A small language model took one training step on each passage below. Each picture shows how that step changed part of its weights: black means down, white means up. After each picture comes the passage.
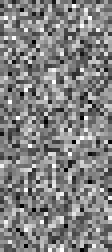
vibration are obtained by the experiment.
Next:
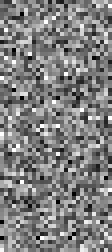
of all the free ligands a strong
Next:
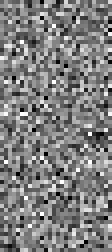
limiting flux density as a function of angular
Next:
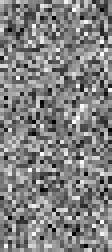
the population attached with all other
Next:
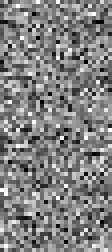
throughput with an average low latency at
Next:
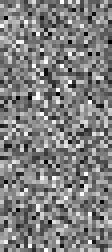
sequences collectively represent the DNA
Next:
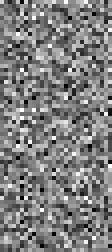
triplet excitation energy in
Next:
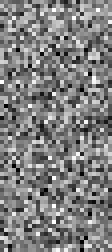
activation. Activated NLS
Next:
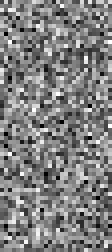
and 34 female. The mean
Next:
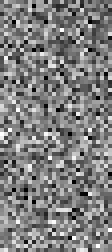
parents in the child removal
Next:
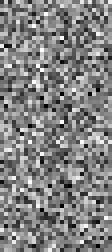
the time taken on using varied service
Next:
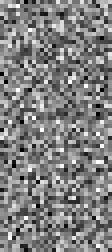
scanners used by VirusTotal
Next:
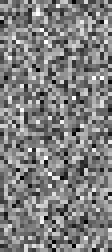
sequence is applied. First both
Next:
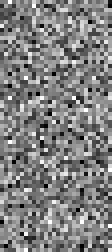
a maximum FRB energy. Such a
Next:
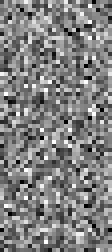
Electrolysis Applications
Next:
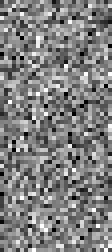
$\Delta t$ is the time step between each
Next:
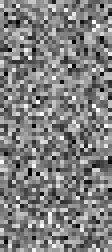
in software neuromorphic
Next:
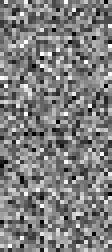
describe risk profile of the
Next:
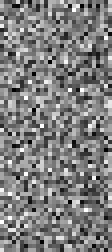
radio emission from the magnetar and
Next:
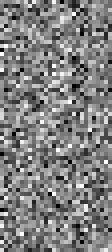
instead of generating and transmitting
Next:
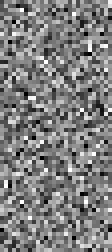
costs for both DMSR and
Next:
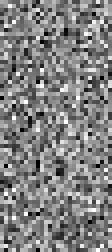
room temperature highly viscous liquid
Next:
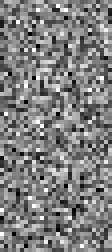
also provides insights into the role of
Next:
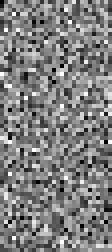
the higher frequency isolation performance, when low
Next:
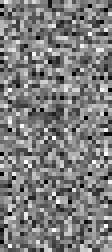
decay width for $D\rightarrow
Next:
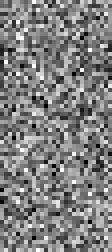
activities in conferences already
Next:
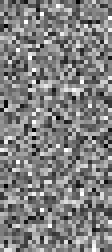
the authentication of the cloud
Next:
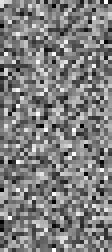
indicators on concept construction, order
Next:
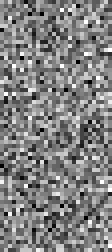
clients, commercial fees are
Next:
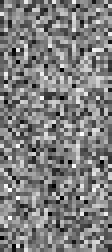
biased estimates of the population scatter
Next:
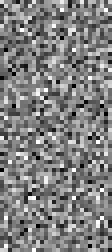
state is crystallized and not melted
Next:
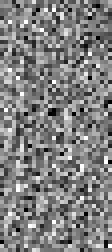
activity objectives drive the
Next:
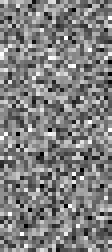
inflammation in patients with
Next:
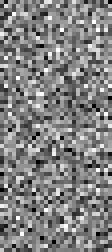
the parallel plasma beta is
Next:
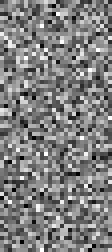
respectively. Thus, MRV costs
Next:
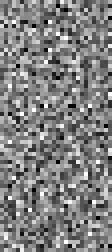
analyze the quality of the cocoa
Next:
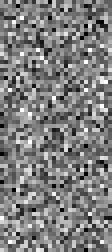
disorders in the relatives of case
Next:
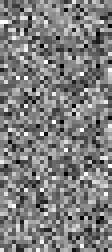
this second suppression might be absent
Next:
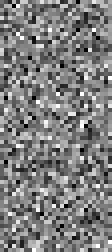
yield* ± SD SS-1
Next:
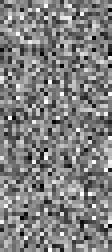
one could consider the system and sensor to be
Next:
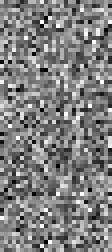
CROP OMICS
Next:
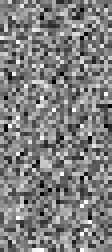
and mobilize members around
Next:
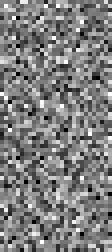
1: SPECTRA
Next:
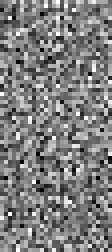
Due to impurities in crude
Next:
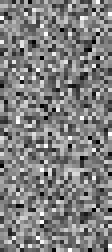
allowed matter in a classical theory;
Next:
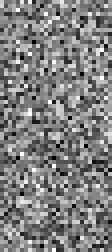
an interchange of $z$ and
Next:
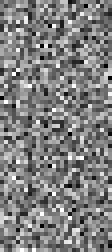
find how the critical length of the
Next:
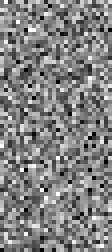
the current technological revolution and advances
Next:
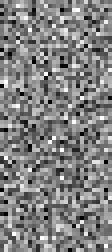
long as the following two hypotheses are
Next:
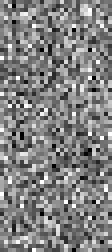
Compensating consumption (\%) &
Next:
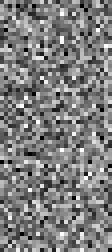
PID controller based on ASED
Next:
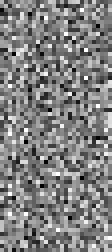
Sets form, since every expression in
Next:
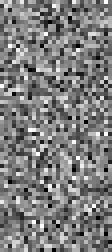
based on $\chi^{(2)}$ will find many
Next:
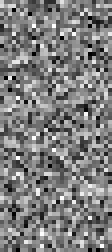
than $2\otimes 3$, inseparable
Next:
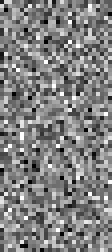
a near perfect society,
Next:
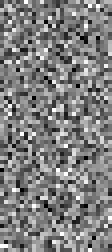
parameters} \\ \hline Parameter &
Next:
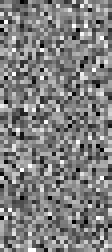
with an ocular micrometer and
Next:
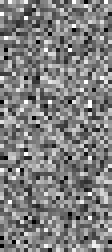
winds-like outflows.
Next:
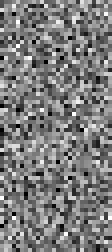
nuclear disk of dust and
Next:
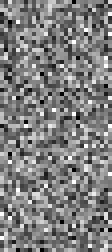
propagates 100 observations (in the train
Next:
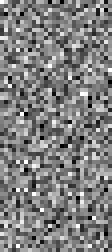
the travel cost from each residential
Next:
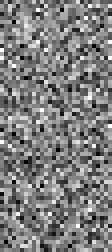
thus increasing power production means an
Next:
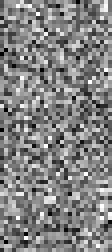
research output in business management
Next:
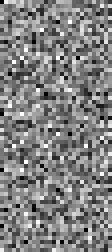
at the beginning of the training, which
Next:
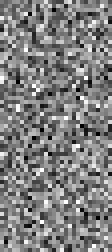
late presentation (after 24
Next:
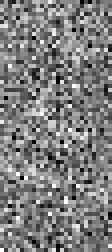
places represented by them and date from
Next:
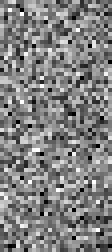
who is God as the center of
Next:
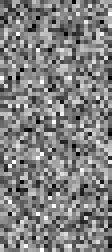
modulation to have been fairly stable
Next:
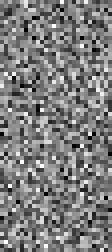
cross-covariance function, while
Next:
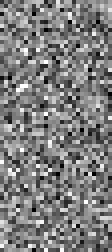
in the 2020 Edo State election.
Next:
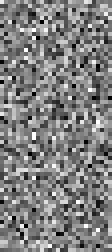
efficiency, making them essential
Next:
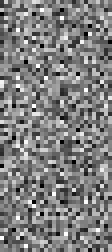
and therefore controlling the entire
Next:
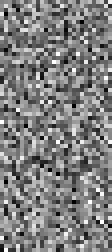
Results: The energy assessment analysis and
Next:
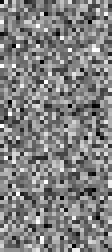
Part 3: Conclusion 16.
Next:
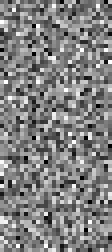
Aside from these modes, we have two
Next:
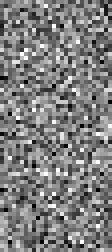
requirements as the graph \(R\), the
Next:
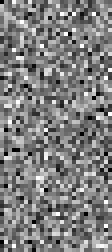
so the matrix $A_{\mu}$ is
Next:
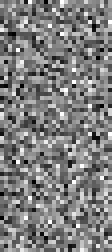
framework as a valid instructional design
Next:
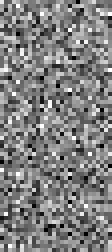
Damon-Eshbach type contribution
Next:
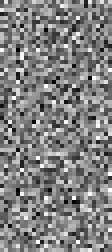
and the speech map, came to
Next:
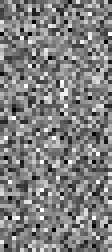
weak dependence. The top panel shows
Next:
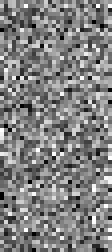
13, where a lower score means the
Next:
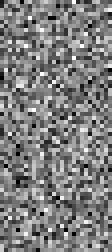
final results according to the rate of each
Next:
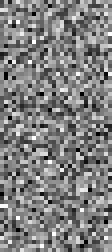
the equations of motion (16) requires
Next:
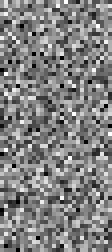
Lack of good communication. -
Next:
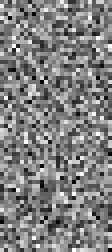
or CA, LSV OCP to
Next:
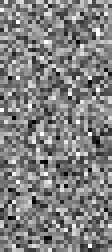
the need for flexibility of
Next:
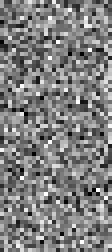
an ancient handicraft style
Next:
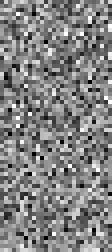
mobile radio channel. Fig.
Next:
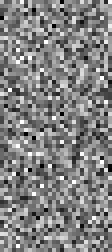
the sensor signals pass through a
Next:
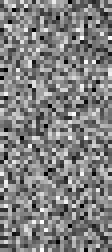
(eV) of the donors.
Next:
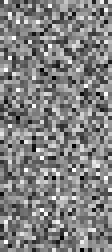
Abstract The main goal of this
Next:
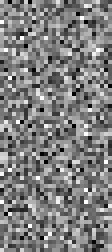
coefficients for rotation violation,
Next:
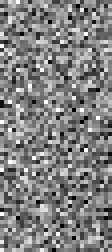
product itself (e.g injection
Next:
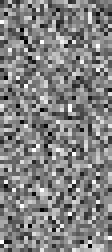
all Kt/V values recorded during each
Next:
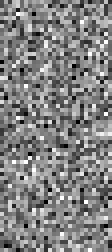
as a function of $\kappa$, and secondly
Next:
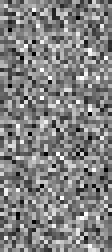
"rotated" subgroup, this
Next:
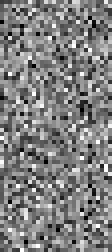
performed by anyone already proficient
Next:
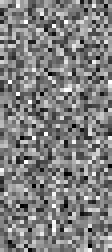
to see whether chiral symmetry
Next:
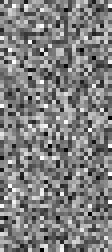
CAI and TI may be used to
